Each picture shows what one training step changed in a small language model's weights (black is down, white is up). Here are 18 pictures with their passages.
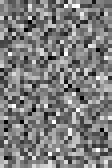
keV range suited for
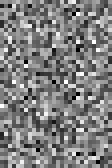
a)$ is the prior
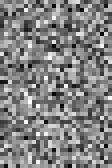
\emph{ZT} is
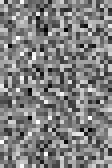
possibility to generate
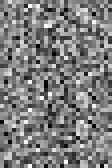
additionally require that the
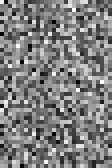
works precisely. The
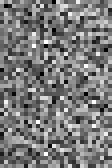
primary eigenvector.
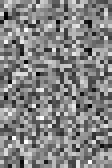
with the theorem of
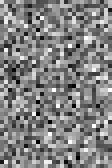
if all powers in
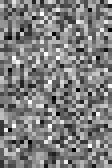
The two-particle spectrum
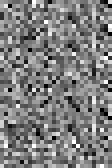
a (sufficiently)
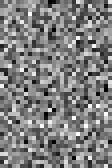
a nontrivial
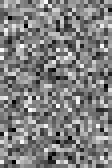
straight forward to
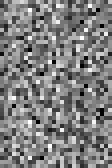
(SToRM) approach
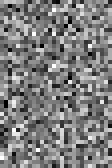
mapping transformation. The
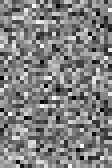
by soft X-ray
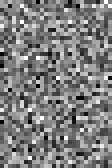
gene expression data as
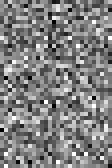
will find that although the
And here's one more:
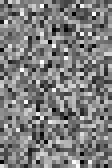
new physics that may arise
